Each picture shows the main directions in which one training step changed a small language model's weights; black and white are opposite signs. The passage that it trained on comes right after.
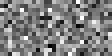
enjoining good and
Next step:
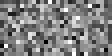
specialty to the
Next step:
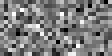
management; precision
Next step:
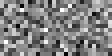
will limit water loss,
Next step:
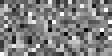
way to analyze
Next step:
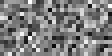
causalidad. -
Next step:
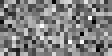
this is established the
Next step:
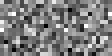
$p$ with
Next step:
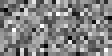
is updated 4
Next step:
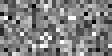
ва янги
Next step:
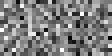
to set up the
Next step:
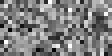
design requirements (Fig
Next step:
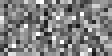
so that, for
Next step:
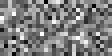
the adjacent
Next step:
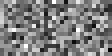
Alvino. We
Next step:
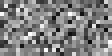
of the union of
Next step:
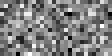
on $M$
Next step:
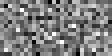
en el papel de
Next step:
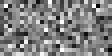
trust is mainly
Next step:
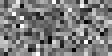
that the \it
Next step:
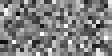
is rampant
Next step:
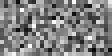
a laissé de
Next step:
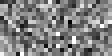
employees working
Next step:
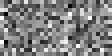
freedom and
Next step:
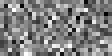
section are shown in
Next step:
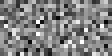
submitted for
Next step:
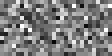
that the coefficients
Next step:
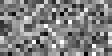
$K \leq
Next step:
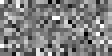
estimates for the
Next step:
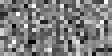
approaches to presentation
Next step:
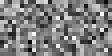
approximations to the
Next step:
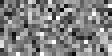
division of the information
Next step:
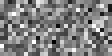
component. For the
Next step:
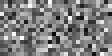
programs. This can
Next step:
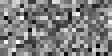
also payment for
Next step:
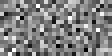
the multinomial
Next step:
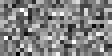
la audiencia
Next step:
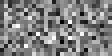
Rx end, this
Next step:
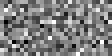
is the Anodic
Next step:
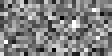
five questions,
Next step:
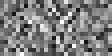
when SOC is
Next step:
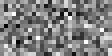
population consists of
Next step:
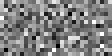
credit is
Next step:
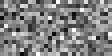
cultivos de
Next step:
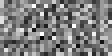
As a restriction of
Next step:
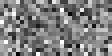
this background,
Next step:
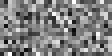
niet het
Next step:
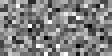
means were determined and
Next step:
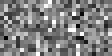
institutional management systems for
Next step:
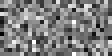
and the size of the
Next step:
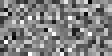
a map $\delta$
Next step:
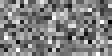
dimension of the corresponding
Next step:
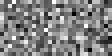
Solutions are
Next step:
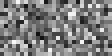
asymmetric converter
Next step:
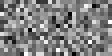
of open group at the
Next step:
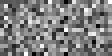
research is using a
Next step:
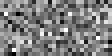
was dimensioned into two
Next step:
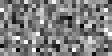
(strong version
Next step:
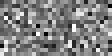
treatments surrounding
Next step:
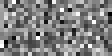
Preto e
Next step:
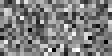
for second order linear differential
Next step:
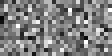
The following properties are
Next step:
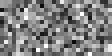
and other 70
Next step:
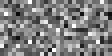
Fikrim yok
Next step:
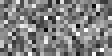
known to be present
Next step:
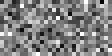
following we shall denote
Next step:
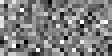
investigated in this
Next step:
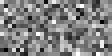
the screw is
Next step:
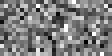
the teachers
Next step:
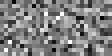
New York:
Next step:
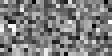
etgan. Bu
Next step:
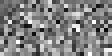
even after 72
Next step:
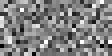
be an odd
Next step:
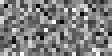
the proposed application is here
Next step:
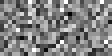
level.³ The
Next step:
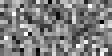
about the personality and
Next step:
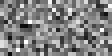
left, on the
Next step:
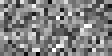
Es lässt
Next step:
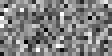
be imagined
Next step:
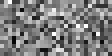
same insurance
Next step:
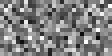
are the natural analog
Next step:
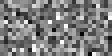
diet, health
